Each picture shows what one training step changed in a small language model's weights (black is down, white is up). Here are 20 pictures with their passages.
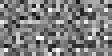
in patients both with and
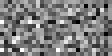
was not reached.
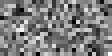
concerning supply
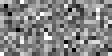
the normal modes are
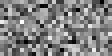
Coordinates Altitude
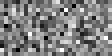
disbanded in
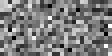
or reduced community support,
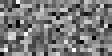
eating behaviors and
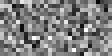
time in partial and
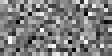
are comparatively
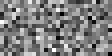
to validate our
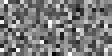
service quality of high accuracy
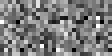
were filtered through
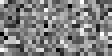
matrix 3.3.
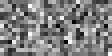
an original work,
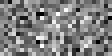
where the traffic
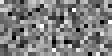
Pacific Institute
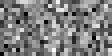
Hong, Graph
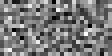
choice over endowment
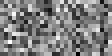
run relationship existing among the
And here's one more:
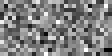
of qualitative data was performed
